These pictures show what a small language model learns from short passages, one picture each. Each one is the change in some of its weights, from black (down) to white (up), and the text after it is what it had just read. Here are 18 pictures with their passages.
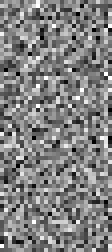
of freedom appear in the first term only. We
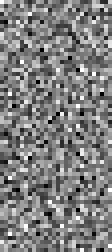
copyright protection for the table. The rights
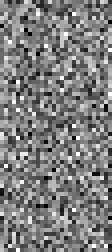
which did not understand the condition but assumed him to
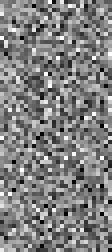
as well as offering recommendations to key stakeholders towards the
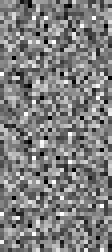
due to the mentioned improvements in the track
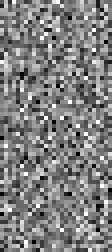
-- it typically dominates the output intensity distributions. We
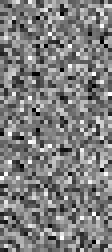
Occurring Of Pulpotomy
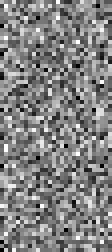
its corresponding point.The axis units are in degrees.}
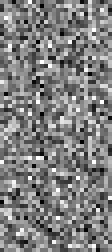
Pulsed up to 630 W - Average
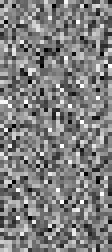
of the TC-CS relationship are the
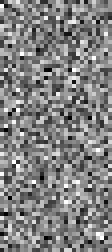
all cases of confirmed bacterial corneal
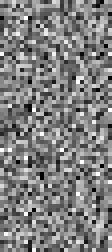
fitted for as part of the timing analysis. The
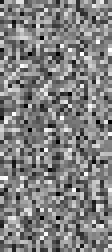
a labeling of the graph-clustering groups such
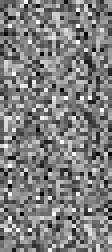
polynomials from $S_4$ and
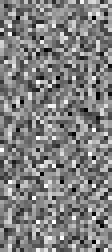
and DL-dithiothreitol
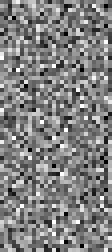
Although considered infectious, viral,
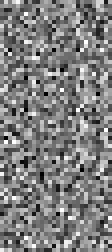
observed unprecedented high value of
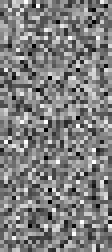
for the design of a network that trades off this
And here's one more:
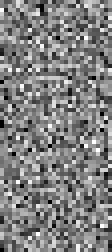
of gender and age. In the long term,
